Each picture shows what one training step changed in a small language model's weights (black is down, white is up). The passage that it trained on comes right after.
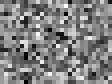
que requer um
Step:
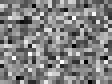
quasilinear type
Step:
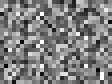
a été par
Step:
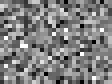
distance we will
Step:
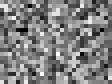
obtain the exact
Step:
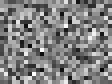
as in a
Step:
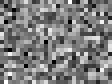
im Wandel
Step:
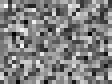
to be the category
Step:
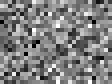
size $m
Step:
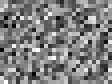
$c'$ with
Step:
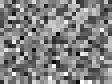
smooth positive function which
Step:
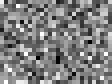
cases however
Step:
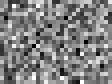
pH e
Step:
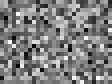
and a subspace
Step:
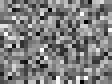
circle. The
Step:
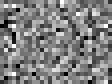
be partly under
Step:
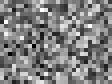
}where $\nabla
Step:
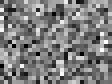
P. A
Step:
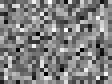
stratum is
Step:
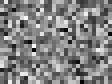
on Control
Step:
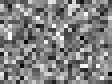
bilim oladi
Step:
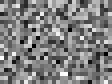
des biens
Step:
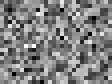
O mesmo
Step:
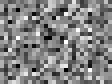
werden auf einer
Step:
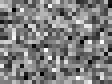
statement of Lemma
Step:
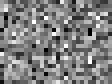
it is enough to
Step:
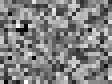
as the following
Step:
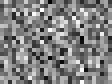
\item Since the
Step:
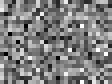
copulas in
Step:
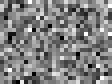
pentru a
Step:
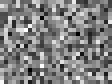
at the moment
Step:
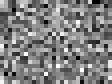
of the lemma is
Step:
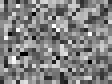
мов в
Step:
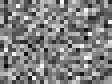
к ИИ
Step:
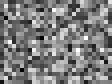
a closed connected
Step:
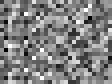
ya que no nos
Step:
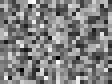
include this second
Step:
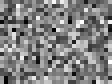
va amaliy
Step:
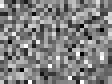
identical on
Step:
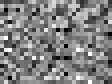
mit dem Problem
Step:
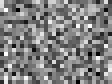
above mapping,
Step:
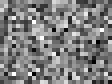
in order to make
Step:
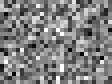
distinct. If
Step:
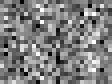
) \nonumber \\
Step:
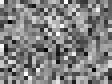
been going on
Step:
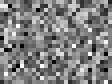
modules. Then
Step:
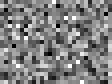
marked length
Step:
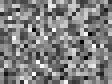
das plantas
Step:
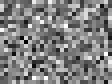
tizimiga ham
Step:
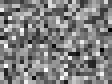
das medidas
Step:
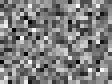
process on $\{
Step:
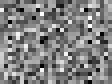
Economics and
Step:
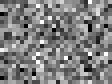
jihat -
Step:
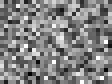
из её
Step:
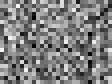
тоді як
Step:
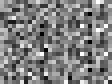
case in which
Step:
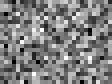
isomorphism of
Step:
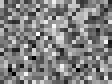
из нее
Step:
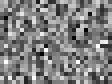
and if it satisfies
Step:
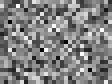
sequences of order
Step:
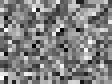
Sobre la
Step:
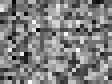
set of all positive
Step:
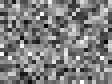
no terminado,
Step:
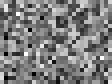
the remaining part
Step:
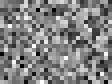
Todas estas
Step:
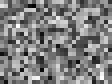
to work with a
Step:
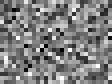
While there
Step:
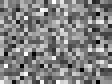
The expected
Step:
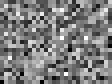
a prime,
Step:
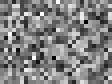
que os reduz
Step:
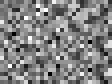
We shall
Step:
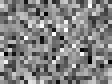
are instances
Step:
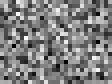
the length of the
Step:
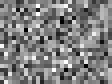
)$. So from
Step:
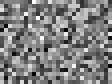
ello se
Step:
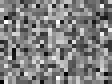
no lineal,
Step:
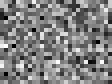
the points in each
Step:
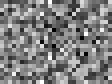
e gerando
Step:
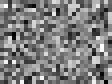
to be invariant on
